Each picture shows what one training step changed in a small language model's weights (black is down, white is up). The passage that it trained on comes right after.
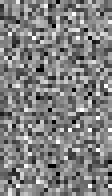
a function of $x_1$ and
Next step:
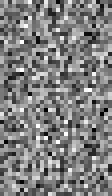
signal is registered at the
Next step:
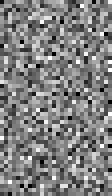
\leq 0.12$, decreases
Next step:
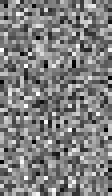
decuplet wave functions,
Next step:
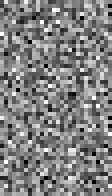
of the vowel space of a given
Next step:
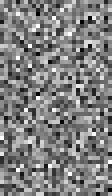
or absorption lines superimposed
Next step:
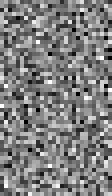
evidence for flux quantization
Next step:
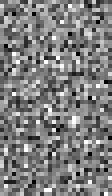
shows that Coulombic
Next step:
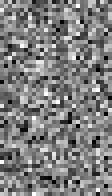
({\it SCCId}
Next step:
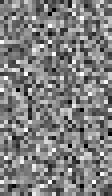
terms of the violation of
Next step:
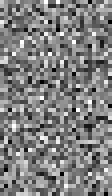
on a state if all the $e$
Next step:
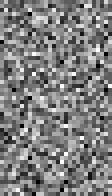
programmer. Of
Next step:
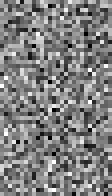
over the wind speed set
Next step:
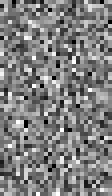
determine the proper motion of the
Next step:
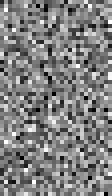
measuring the masses via the
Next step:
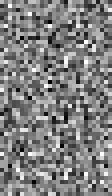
of the astronomical and
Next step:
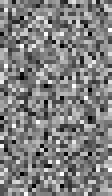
visible. **Table
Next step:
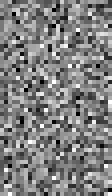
shown that finite expressions can be obtained
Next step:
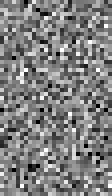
are therefore an indirect form
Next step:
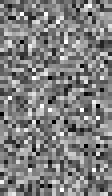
kicker impedance study.
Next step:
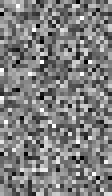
the Stokes parameters.
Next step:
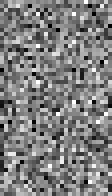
one identifies the scalar $B$
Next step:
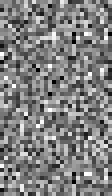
the local quantity $\langle
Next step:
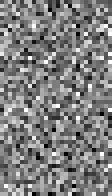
max,ad} , \gamma_{\rm
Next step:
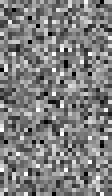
under challenge II.D
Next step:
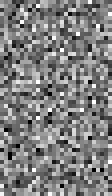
$. \end{theorem}
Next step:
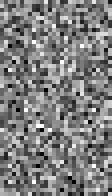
space separating the equilibrium
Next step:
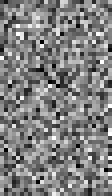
$c_0$ that is derived
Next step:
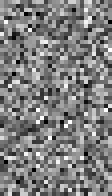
Not taking the building
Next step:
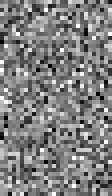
to the KEY in the \cite
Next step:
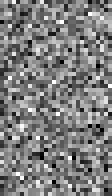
model. One can further focus
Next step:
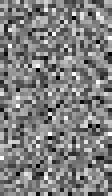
to applied magnetizing
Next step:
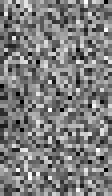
4G or 5G, should be
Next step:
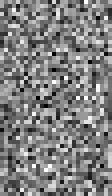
Valencia, Spain}
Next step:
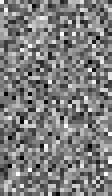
depends on the initial noise and
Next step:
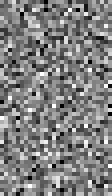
di Brera, Via E.
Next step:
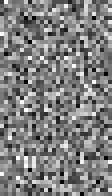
of planetary formation and evolution
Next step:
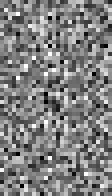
defined as the difference between the total energy
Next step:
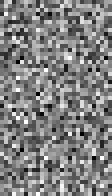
PSP scheme is the
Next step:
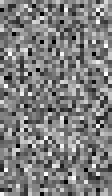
its diagonal form factor is very
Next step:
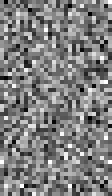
could not cool and settle in
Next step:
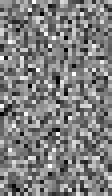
the final frequency shift is not
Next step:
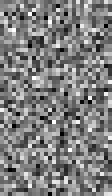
utilizing Population
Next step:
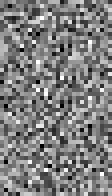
et al. 2014). The high
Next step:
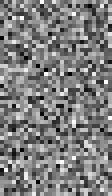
identification is therefore difficult
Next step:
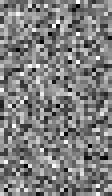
the vendor and product~name
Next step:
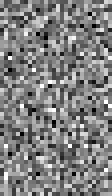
first-approximation masses
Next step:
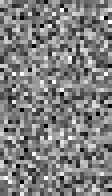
templates for bias
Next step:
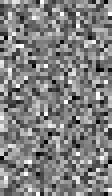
ages, and star %formation
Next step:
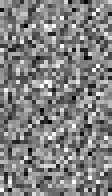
from deformed-HDA}
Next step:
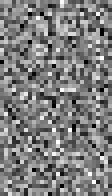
conclusion that there can occur the
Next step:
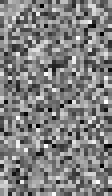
hadronic parameters for a single
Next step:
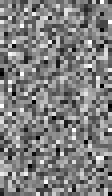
Villegier, Phys.
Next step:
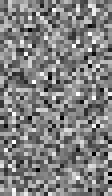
obtained if the system had been
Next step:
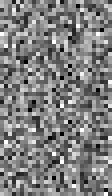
practice, we use typically
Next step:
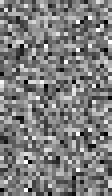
ambiguities in the chiral
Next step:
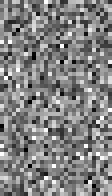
is performed in a given reference
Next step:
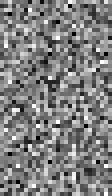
focalization of a paraxial
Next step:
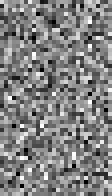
the major axis of the
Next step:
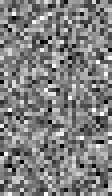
structured parameterization; however,
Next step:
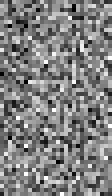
spatial excitations in
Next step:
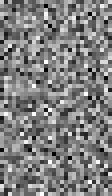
The electronic conduction band,
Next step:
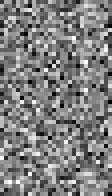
\colhead{}\vline &
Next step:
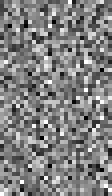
an imbalance in data. The
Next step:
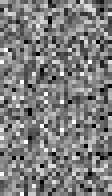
explained in this section. We
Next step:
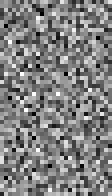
small total number of planets
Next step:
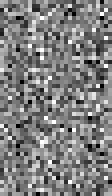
rankings can suppress
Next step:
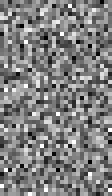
unsafe, large ones are
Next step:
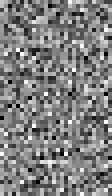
new window into our universe.
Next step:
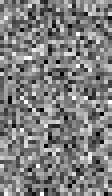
easily shown using, respectively,
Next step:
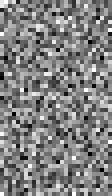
and fantastic characters to
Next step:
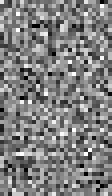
a value usually in the range of
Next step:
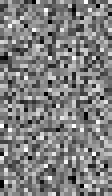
the known universal IR
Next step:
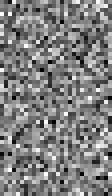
the Milky Way is about
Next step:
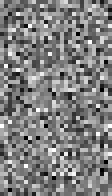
singularities occurring in
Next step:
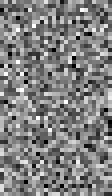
were applied to prevent
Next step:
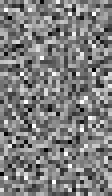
similar behaviors for the Cairns
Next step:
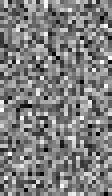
a simple example to visually
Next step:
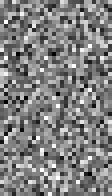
These devices provide a
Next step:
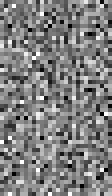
the full satisfiability
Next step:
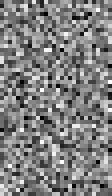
never been discussed previously. In
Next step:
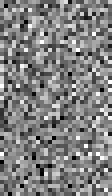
we noticed that, in dense
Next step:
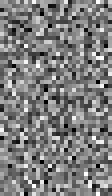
the same in all conformally flat
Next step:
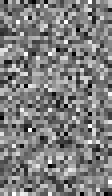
Peneder, Daniel
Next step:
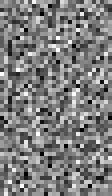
the site basis, corresponding to the
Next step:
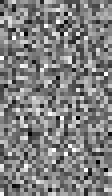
$J$-plane singularities
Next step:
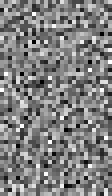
modification of the bulk
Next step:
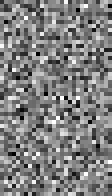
and {Biswas},
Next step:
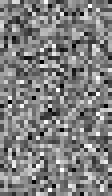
has recently been reported on the
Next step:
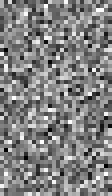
monitoring the AGN
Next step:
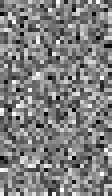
way. \section{Axion
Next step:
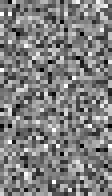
the Milky Way
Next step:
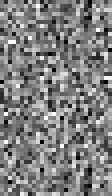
a larger cross section and pushes disc
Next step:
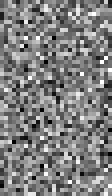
\bibitem{IR} U.
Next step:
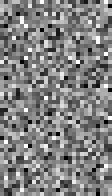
1~PeV, where the event
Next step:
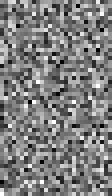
carrying singularities with
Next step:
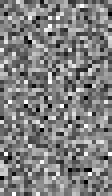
for stars with membership
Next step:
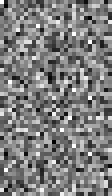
the assumed velocities reduce to
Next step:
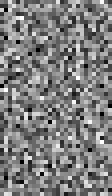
ages of primary and secondary
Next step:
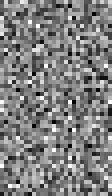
what they believe.
